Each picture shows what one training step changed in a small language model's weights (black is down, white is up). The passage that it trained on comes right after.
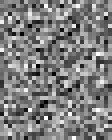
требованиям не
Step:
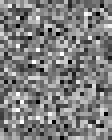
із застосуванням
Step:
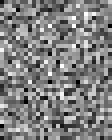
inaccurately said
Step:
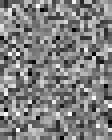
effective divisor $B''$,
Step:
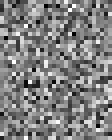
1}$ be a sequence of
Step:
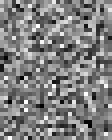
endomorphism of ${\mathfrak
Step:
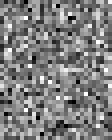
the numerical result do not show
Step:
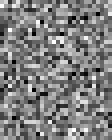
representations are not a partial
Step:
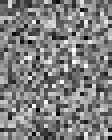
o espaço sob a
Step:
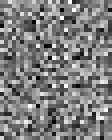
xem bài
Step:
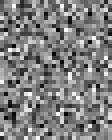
kraju, rad
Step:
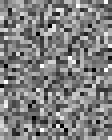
la satisfaction présente
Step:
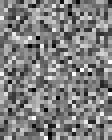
свідомості як
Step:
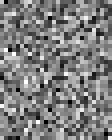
mildly mixing)
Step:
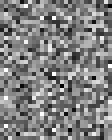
тахеометрия –
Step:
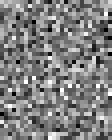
2: Contour plot
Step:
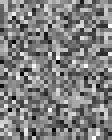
$sa$ to $\partial
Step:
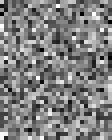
have found a lot of
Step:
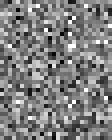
The proof is inspired
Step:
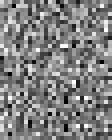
S, M, and O
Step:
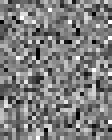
and barriers in
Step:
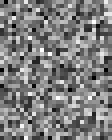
the construction of the integral kernel
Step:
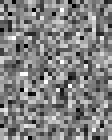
ser provechosa para
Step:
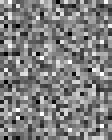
билан танишиш
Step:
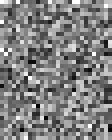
a formação da imagem
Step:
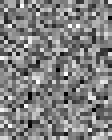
$V$, which one can
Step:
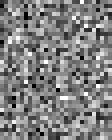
tree structure used in the
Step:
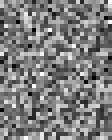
we have the following relations in
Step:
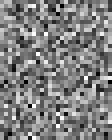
Olimova , M.
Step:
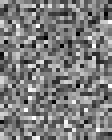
of de metadata van
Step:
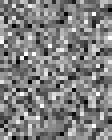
potentials (underlying operator
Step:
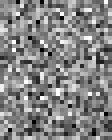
path in the lattice.
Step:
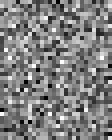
Quelle merveille que
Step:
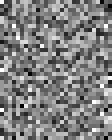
Maqolaning asosiy
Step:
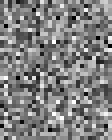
comparten una misma
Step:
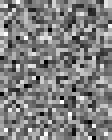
a polynomial over $R$
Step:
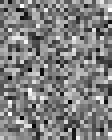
talab etiladi.
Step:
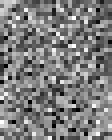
subsection we will state the main
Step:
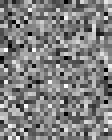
for any $w >
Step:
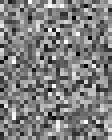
documentos, o
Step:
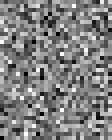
ikan berenang
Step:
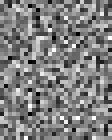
va sayyoralar esa uning
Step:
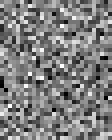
of $F$, we have
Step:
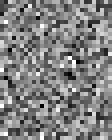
also increase correspondingly and
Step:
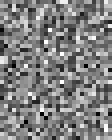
this specific case only. Let
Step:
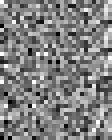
fortresses. The
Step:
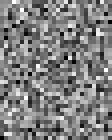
hamda bunda sport
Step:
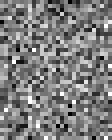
probă, (c)
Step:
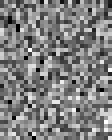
S. Mou,
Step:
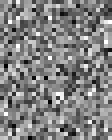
ondas variáveis.
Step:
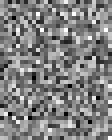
step. This vague
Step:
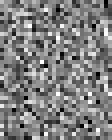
\frac{F (
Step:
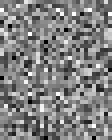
any finite subset $S$
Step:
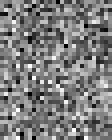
de retraite et
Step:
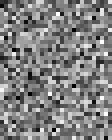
healthy at exponential rate
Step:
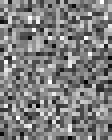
80 bytes)
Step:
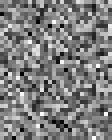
\] is contained in $\RR
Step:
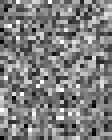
specificity of the legal
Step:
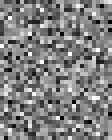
como requisitos necessário
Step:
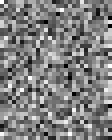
a se relaxa,
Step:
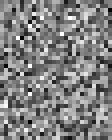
to critically analyze
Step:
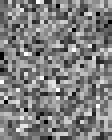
The total Chern class of
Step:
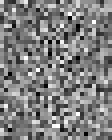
Під впливом
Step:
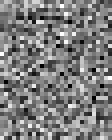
que la gente se
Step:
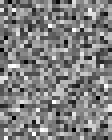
resulting convex polygons
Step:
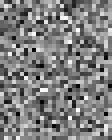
видів діяльності в
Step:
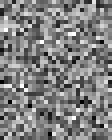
berish bilan birga
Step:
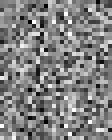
для адаптації
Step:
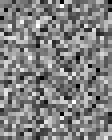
До ключових
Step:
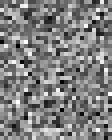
dapat bersifat formal
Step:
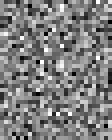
plus an eight-category
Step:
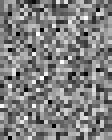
prevalence, are developed
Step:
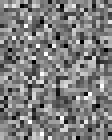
includes the Wiener
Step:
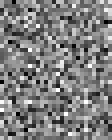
Todas as paixões
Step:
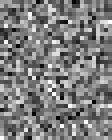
Ground state solutions for the
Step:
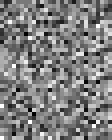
part (iii) of the
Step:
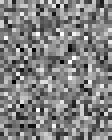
ser ciertas, por
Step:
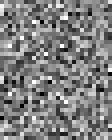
group SCCA methods
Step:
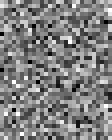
To this end it is essential
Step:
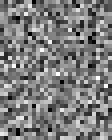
then recognising the
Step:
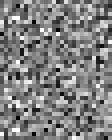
egasidir; 4)
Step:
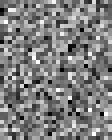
will focus next on the estimates
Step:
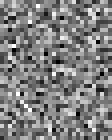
Laplacian on
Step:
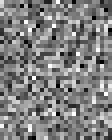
Burnup with
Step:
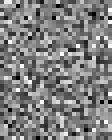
her innermost love to
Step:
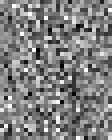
válido a
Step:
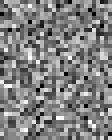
sua própria
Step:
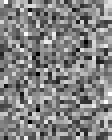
exists a nonsingular cubic
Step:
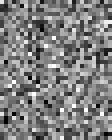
madaniy darajasi
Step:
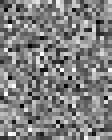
continuity, any point in
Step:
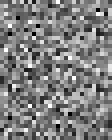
las operaciones, las empresas
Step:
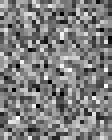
free energy has a unique global
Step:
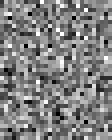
constant reference signal
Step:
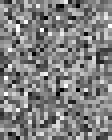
graph. Also, let
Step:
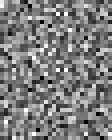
we establish under what conditions the
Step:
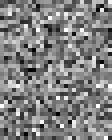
has no quadruples of
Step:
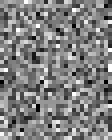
a la mujer desde
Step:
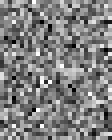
be the $n$th
